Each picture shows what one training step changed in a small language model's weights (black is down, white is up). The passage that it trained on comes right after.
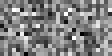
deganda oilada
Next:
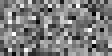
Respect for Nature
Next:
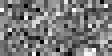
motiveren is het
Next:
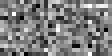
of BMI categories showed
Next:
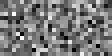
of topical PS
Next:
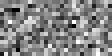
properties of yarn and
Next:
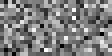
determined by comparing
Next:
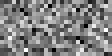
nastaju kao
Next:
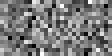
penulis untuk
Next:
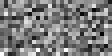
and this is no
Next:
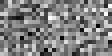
between the hamlets
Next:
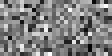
Center está entre os
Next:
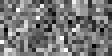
un código
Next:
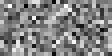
ta‘limda innovatsion
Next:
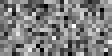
committed by public and
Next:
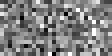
(Hanz et
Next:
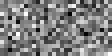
tizimlarini loyihalashning
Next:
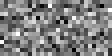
and marketing efforts,
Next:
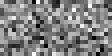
uses the perturb
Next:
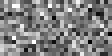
tradicional, que
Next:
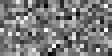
a naturally occurring
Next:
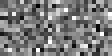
of structural tests on the
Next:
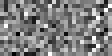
de REVISTA
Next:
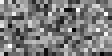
have to select materials
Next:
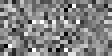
В данной научной
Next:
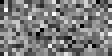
method. After 4 hours
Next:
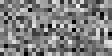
objective of consolidating
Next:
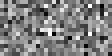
range of data and services
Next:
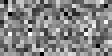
*The second academic
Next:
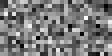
in these two following
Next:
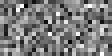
apertar os
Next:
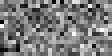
vascular tissue and
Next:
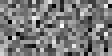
de emisiones en
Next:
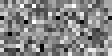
students, focusing on
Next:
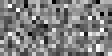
ta'minlashga xizmat
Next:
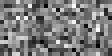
concentrations, tending
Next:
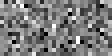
covered through literature
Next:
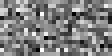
research assessment as is needed
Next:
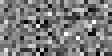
is detected the program
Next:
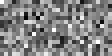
groups. Then,
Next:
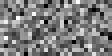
co-creating a
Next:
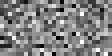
yazılı bir
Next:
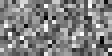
- қабул
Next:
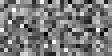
das imagens e
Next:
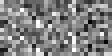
diminuição das
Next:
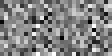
comportamentais por
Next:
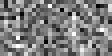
a clear and accessible
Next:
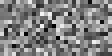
lipstik yang
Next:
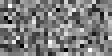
50 years) of during
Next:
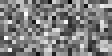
el éppen.
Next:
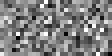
The author(s)
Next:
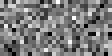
observed through simulation of a
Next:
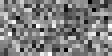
On our website
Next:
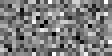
In the light of this
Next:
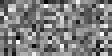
artigo consiste
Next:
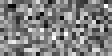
trasladar al
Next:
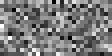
vapor. The
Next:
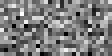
different ABO blood
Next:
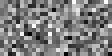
wealth funds.
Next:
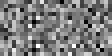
Purgatorio di
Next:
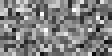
research project that aims to
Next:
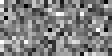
selladas e
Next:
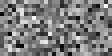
eV, with data
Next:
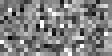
characterizing plant traits
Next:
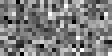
elements of M are called
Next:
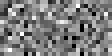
Income Tax
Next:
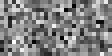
provide valuable
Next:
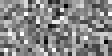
школи м.
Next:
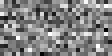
study sets to assess the
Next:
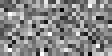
Ingliz tili
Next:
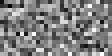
internet a maior
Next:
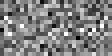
group in question: –
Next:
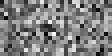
another to choose the
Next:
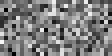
accesible en el
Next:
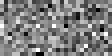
can be induced only
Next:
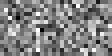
proposals in 2012,
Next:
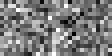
collected through questionnaire
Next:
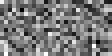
nunca vista pela
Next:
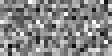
develops students'
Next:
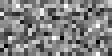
strategies, aligning
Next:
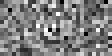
unidades educacionais
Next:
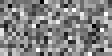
be warped during
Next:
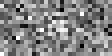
y [m] cell
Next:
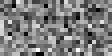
can be used as
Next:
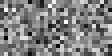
abstract. dis.
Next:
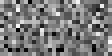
sufficient variation of
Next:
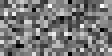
in CAD software leads
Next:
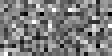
the fiberboard
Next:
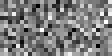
of a year. -
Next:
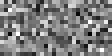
control (OTC)
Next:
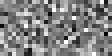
organisasi didapatkan
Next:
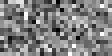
el protozoario
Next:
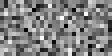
and Arlene
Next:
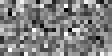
conception d’un
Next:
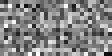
Israel. The
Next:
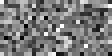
V2 sensor run
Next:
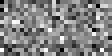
prevention. Insurance
